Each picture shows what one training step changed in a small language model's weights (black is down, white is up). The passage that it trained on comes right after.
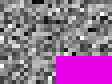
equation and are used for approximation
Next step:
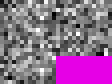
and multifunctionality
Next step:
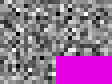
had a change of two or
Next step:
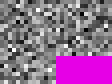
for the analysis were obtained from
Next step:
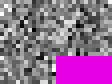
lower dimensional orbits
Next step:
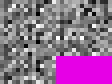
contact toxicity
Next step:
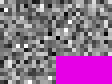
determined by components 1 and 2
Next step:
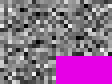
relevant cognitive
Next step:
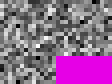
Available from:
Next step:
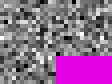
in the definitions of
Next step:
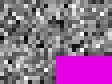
have excess equal to
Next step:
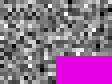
be Ngai's
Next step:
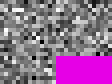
valence 3 are marked
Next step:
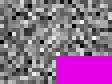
was to be drawn
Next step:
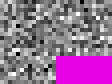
partition of $n$.
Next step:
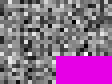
the entries / data points
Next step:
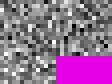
$0$, and for some
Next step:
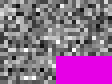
the canonical injection
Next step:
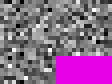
was 80%, and
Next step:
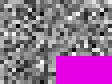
representation $V$. By the
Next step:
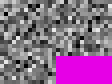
response by the host
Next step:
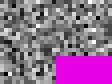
TFLN EO
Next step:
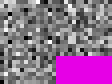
Diagrams show
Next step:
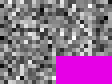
For $(\omega T /
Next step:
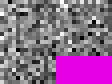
the monotonous the
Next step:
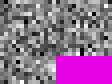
the velocity of
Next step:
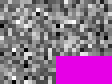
choose here and in all the
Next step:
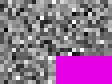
skin erosion,
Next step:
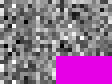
metric subregularity
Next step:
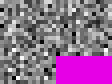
an order $r$ and
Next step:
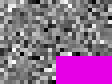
9, and computed =
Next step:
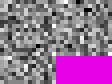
^b doses level code
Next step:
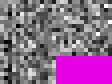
colored. In any
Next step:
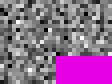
problems in proving the
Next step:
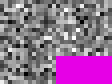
methods in the theory of local
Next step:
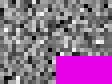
experts, According to
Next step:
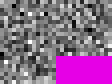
a complete wandering
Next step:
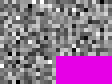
anatomical site
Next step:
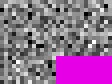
$Y$ on which
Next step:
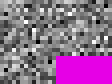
eliciting. Our
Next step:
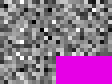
ΔI Allowed
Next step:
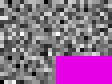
and 2023, assesses
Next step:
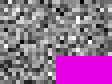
basins of attraction about
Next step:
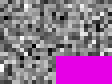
\Delta$ is real
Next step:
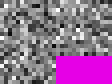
the reader is referred
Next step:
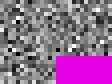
data used were obtained from
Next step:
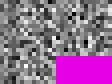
of this study will offer
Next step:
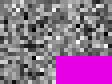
\] is dense in
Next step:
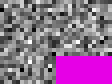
parameter $\theta$. Taking
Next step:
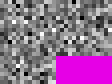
in the field of information.
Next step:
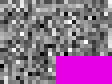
and whose profile is an
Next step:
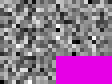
convergence rate. The parameter denoted
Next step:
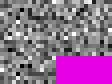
problem-based learning-based
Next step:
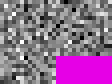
through the quotient, the
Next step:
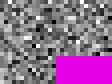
\mbox{ for each }
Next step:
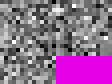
using No:15 BP
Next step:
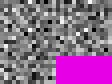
recognising individually
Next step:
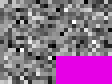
\ cores =
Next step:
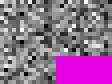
transformer core material to
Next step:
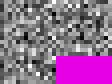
or finally after a
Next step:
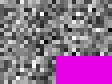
(Routing in
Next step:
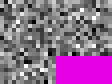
k \rightarrow +\infty.
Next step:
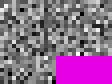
the sources real and
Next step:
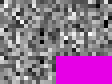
The process described in Section
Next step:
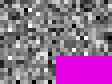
from 0 to 1), it
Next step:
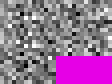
virus of the
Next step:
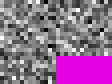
and inconvenience
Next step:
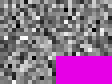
a quantitative sense;
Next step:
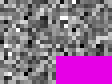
in terms of the classes
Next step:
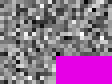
the defining integral of the
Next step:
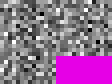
non-compact set $
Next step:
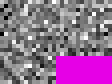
\leq R$, we can
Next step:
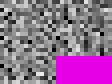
LQ problems. Wang
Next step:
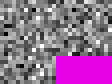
European Commission or other
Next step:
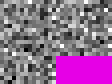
Enhancing scientific
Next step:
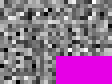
independent of $\e$. Since
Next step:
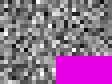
The Netherlands
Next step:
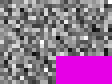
\subsection{Why is
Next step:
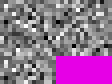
let $z\in
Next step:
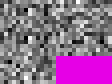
refer the reader to
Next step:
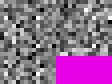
$\gamma v\neq
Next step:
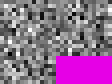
of the project more than
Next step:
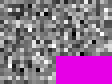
secondary amine N
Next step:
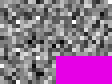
probability measures $S\subset
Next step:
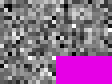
an edible mushroom
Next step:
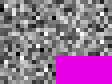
$\psi$ contains all
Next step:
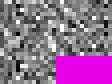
\end{section} I
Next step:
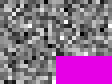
by the influence of
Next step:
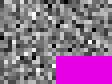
helix, then $\alpha
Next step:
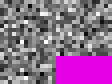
relation, consisting in not
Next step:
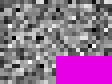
\pi / (\sigma
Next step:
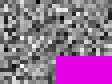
corresponds to the usual
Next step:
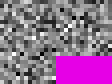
we are interested in
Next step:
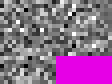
The authors declare
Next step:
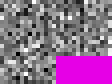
to keep certain groups of
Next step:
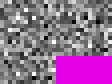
this document. For all
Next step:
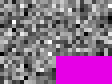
internal and external
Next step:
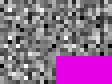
in the energy system.
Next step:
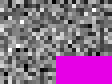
the noise intensity was
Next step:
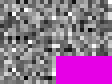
mean field dynamics into the two
